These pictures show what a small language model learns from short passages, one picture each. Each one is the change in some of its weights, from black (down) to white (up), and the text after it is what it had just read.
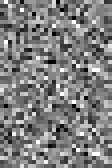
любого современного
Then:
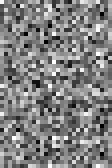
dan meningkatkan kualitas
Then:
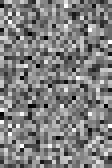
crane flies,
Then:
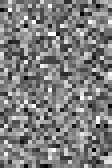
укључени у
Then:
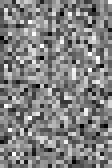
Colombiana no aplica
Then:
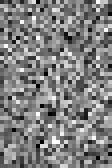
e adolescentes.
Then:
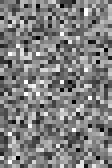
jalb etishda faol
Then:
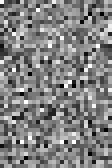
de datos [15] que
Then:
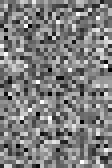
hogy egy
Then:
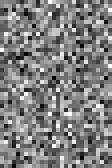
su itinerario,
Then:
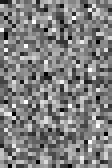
led solares existentes
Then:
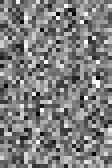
C. Koch),
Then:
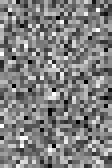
va tarbiyalashning yangi
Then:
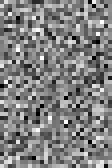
Hikmat ilohiy
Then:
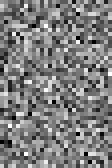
A Ja, weil
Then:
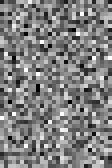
ou Bienal Nacional da
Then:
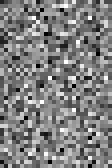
Miguel a mediados
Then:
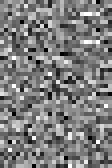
contadini siciliani
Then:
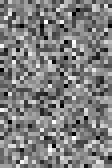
va kelishmovchiliklar
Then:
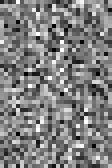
determinó para evaluar su
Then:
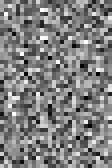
а также улучшается
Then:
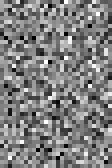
Бұл технологиялар
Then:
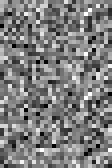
Czy pewnym
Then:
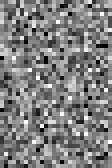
(8%) estavam
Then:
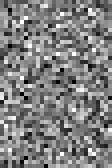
маъсулиятли ва
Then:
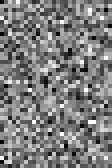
disayur, bijinya
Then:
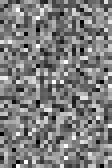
veto.* A modo
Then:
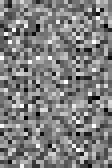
Cryptography: A
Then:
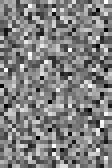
که هر
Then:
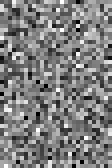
FDM gehören
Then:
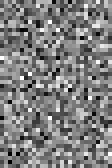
prodotto di due
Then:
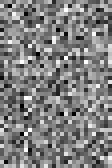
depresi. Salah
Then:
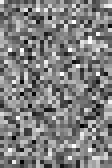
meio ambiente, contribuindo
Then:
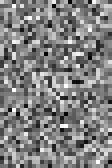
ürünlerinden ve bu
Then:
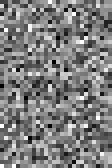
ilgari suradi,
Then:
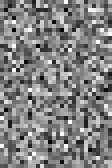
la selección de las
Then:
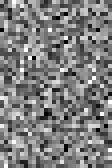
пов'язані з
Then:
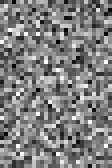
defasado, com base na
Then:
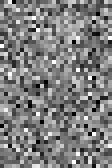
Neue Effizienz
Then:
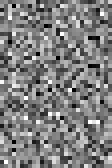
of democracy,
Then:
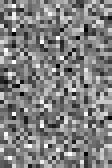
y las online; cada una
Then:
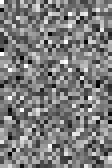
industry experts on
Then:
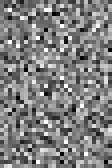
Масъалаҳо ҳам
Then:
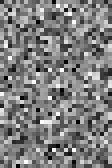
в русле второй
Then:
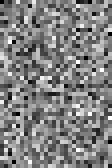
conta CAPES,
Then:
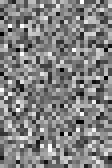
nisbatan doimiy
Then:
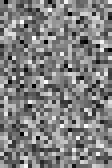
переводу, он
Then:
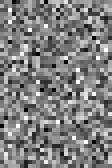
противникът ще
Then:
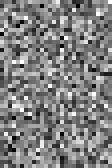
de sus gobernados”
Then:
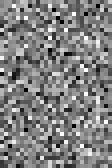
perubahan perilaku
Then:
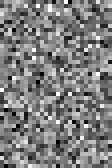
ildizi emasligini,
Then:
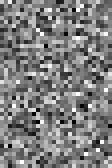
разработкой проектов
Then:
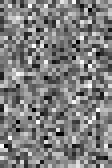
processuais para o ambiente
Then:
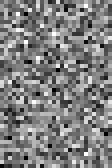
les progrès et les
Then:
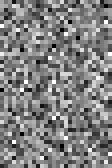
seção a seguir,
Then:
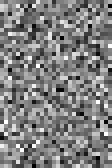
texnologiyalarni ishlab chiqarishni
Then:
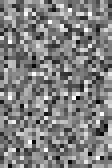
новые рынки и
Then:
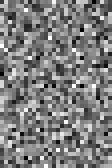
olib borilayotgan investitsion
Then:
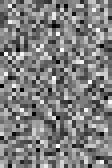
masculinidade, o
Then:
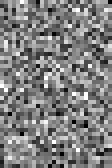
интересно, не
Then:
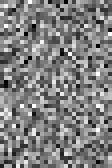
ZEMON DAVIS,
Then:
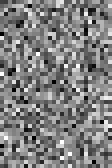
hinaus spaziert
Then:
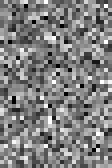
kiruvchi qishloq
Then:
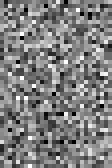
de hombres de los
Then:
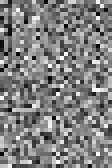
zamonaviy geoaxborot
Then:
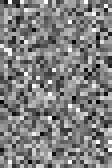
chamber of mixer
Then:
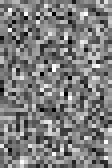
для инвесторов на
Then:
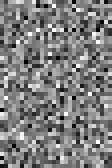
Foydalanilgan adabiyotlar
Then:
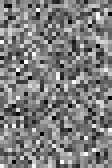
roman yaratish nazariyasi,
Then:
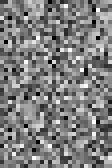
conflicto. Tendré
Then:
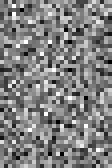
y la evaluación de
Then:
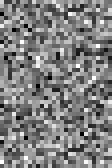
nossas experiências,
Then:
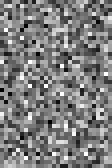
иного инвестиционного
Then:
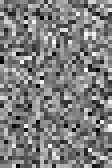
Educational Research*, 23,
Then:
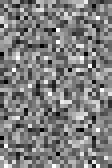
na figura 4 e 5
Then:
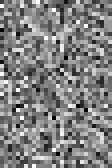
bosh vazifasi,
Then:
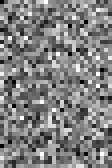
saviyasiga qarab ham
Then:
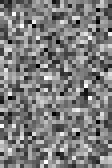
й може формувати
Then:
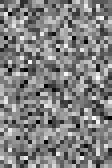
зокрема, й з
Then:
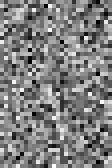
helenístico, entre
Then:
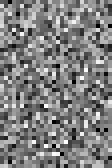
бу оғриқнинг
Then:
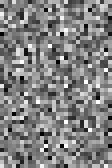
en amarillo) de
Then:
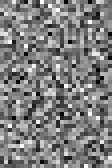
écrite juste
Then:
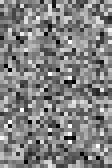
yang masuk kedalam
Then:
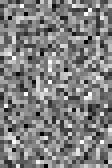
et des objets à
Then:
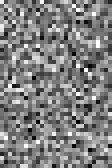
Catarina, é
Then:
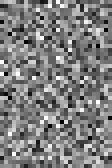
buscado ajuda
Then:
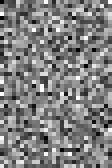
отзыв каждому
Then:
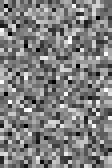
Currículo En este
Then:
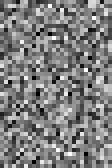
yuridik fanlar
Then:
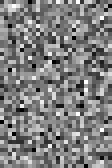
shunda hayotning asosiy
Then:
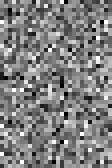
tamoyillardan talim
